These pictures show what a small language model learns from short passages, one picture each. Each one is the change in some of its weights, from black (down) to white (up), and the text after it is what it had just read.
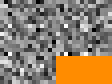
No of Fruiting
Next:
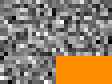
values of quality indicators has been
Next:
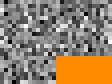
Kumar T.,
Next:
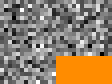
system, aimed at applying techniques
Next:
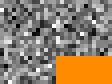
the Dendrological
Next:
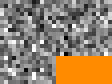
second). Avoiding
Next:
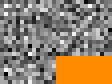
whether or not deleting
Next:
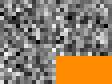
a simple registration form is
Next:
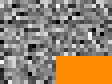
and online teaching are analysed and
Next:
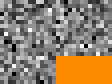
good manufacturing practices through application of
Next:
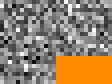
trial and finally burning
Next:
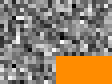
workstation and Php
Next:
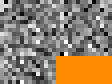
to the Pituitary
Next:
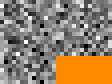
World Journal of Advanced
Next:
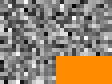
other developing economies to improve
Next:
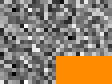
Chloride contents respectively,
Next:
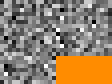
food classification system developed by
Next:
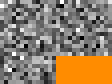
from any record linking your
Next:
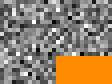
insofar as management
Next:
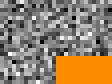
social support, and personality
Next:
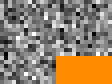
WTO suggests that the indicators
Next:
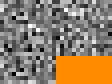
in order to be interpretable
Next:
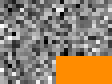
evidenced-based public
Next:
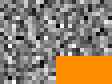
Despite the fact that the
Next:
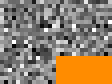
the FORTRAN
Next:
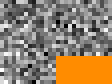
part of syllabus
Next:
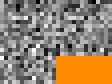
positively related to behavior;
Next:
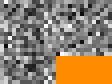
Our study revealed the presence of
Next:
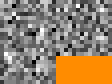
and the position is indicated in
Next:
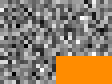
the equity formulas.
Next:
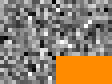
CNN. While according to
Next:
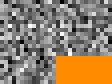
of the idea of a
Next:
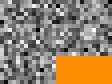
since it can be processed using
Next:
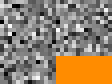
level of academic achievement and finding
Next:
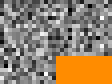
mammals whose ranges are
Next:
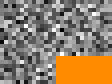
electrophoresis for final
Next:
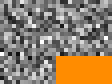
be of an acceptable scientific
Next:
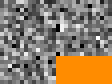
diffusion bonding, all specimen
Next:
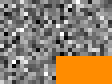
Not applicable. Ethics
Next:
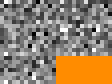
transitions were fully covered by
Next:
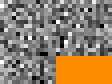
from Estonia and other
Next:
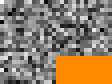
increased with Equity Investment
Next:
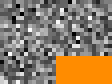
standards for evaluating imaging
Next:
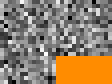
Nationally Determined
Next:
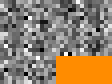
Chiang Rai
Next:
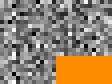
and their replacement by annual
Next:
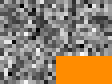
traditional compiler backend
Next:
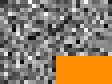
: Visualization Su
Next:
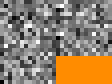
testees in terms
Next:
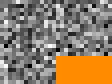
concentration of drug entrapment
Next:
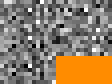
the R^2 values were
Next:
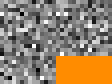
scale (for example, on
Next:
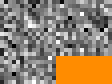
(a political party around
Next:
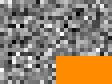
1, the %RSD
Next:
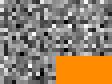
the RTT and investigate
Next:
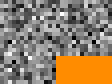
material, the device was capable
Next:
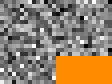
defined within MATILDA
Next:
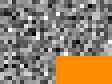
Analysis, Raghu
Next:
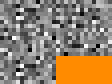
across aspects of the WG
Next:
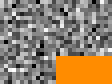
and four other seminaries
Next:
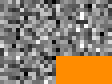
density, at least in
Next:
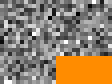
issues that had plagued
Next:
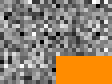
been found useful in the control
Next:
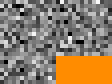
learners' motivation and facilitating
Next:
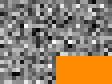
people (about 50 %
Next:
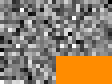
Member States and strengthening
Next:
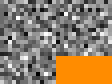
education context: An integrative
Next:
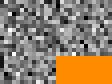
cloud providers securely maintain
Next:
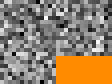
could be isolated, which
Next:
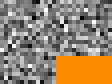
are presented as mean \pm
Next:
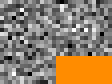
attracting foreign capital.
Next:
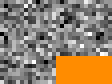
v 3 → What's
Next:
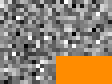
impact from the COVID-19
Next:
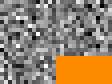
are among the most common
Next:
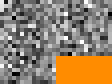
to the National Vector
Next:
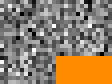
a given subject, the student
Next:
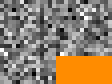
portray his woman characters
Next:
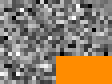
through absolute search volumes
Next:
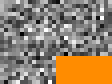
time; others may already be
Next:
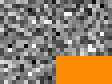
level. This opens up
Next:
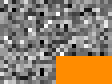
Here only stomachs
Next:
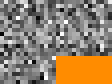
Although the region already has a
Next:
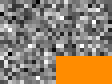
grassroot levels to
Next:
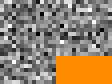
was fixed at 30%, indicating
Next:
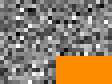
actors. The evident success of
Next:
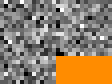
your opinion, do you think
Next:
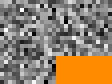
events, a number of promising
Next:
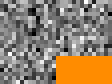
This will gradually take shape
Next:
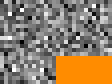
suspension system such as
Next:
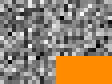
learning based CT imaging
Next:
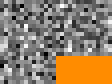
platelets and clotting
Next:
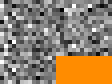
of Government and Binding
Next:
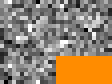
were subjective, including
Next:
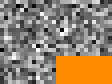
COVID-19 infection, such
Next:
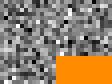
reduced fentanyl and
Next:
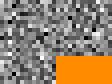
and the individual is asked to
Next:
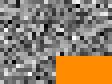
digital, physical and hybrid educational
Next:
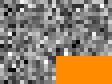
project performance", Built
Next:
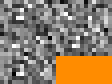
process models with maximal effective
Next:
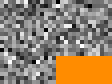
chronic lower back pain as assessed
